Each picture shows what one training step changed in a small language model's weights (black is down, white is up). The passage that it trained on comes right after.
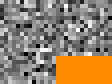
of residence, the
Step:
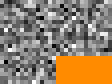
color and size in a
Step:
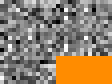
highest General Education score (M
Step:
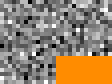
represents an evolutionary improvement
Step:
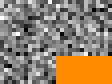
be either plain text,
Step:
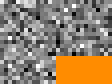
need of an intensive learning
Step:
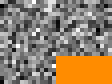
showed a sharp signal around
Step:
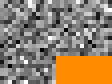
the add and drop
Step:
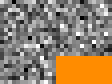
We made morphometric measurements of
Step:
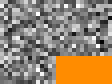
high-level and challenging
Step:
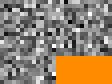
to use for detection in
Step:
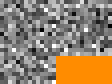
на съвременни
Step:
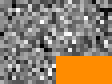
\quad \text{where
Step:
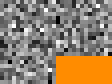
у Спирка на
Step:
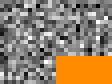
town (Fig.
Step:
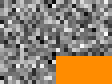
understanding the livelihoods of
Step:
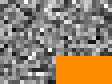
increasing KTH participation is
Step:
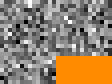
mass spread, a short
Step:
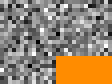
ishlashlariga zamin
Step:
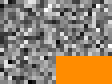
performed between A and B
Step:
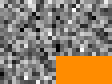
the active members of the government
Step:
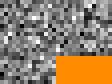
a Wi-Fi
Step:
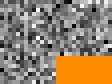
patients admitted with Acute
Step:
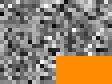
also describe and present examples
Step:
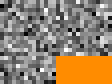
Şəkil 1.
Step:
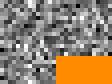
the grid as a whole.
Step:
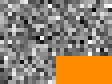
qalbini va
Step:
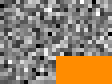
respectively. Next to the
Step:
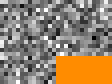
keladi. Shunday
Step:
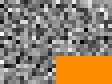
adequate postoperative
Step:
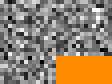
tajriba orqali
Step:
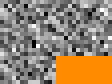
SPEU SEU
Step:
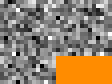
three and four factors were
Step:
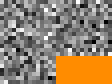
катализатора для
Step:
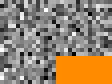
и возможности
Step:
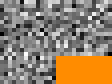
of 643 New Zealand
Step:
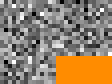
Ileana Zucchi
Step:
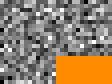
with respect to values of
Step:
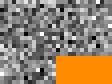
Industrial Data Space
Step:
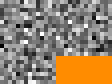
of digital technologies, changing
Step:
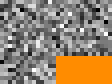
because of its inherent
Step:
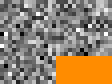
from traditional convolutional
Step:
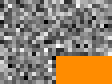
- Stability test confirmed
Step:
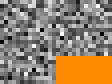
that the integer division
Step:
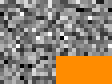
adopted due to its
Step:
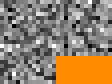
papel pivotal do
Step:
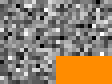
involves the biological production of
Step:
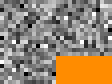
para o outro,
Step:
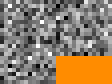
nm sizes of
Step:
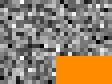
archetipici che
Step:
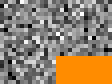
hospeda o
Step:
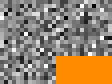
o'qish va
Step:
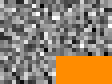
Cabinet Of
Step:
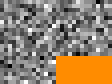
Figures 2a,
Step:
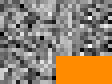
para indicadores de capacidade
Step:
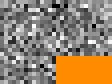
panel frameworks covering
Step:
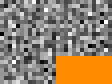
ожирения и
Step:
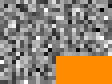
у реалізації відповідних
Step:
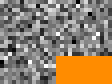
and does not track the
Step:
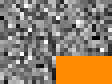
был подготовлен
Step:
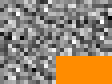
визначено перелік
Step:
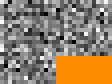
Conference Proceedings,
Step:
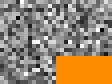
impedance of grounding
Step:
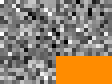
rest mass shows that it
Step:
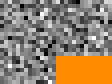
F. As cidades
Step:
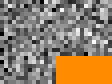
99 Hz filter -
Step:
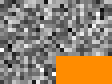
reference to the work of
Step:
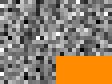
un carácter más
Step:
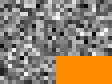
to be one of the most
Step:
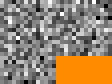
School Teachers in the
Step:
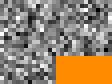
aware of the conventions
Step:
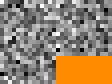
financial interests or personal relationships
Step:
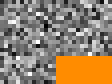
births at 1 in
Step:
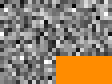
electric field without absorbing
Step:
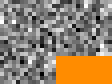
4 \times 30 \times
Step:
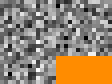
for patients with a low
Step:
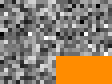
plastic track detectors
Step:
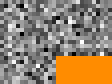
власть. Во
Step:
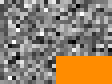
профессиональной, социальной
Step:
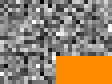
Workflow vor, der
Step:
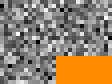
va mayin tuk bilan
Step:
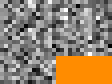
the power system. The simulation
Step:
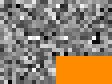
could be used to focus more
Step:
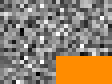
as the Ethnography
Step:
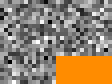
clear overfitting,
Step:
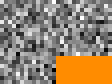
extraiu a citação.
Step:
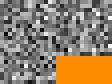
and normal water to the other
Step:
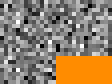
En cuanto a la
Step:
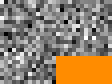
fish to capture its
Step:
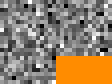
hints on possible ranges
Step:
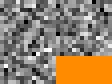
or the "Bari"
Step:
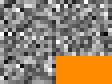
more linear the increase in the
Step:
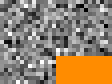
dapat memberikan efek
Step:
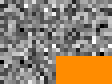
хвалят, –
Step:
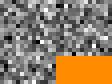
Fe > Cu >
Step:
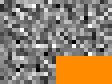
environment and has toxic effects on
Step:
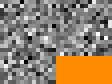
partition of I , and
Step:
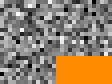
demás que existe.
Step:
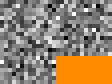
just a too slowwww
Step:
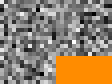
márgenes en los
